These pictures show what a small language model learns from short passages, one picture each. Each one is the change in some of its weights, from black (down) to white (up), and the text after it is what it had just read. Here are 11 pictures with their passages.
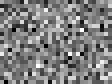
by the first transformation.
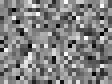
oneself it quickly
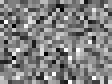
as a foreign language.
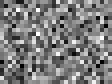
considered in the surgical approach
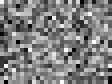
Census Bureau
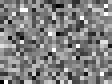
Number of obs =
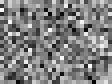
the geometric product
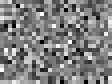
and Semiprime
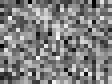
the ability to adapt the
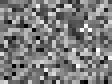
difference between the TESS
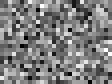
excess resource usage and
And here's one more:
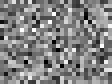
balancing methods to improve
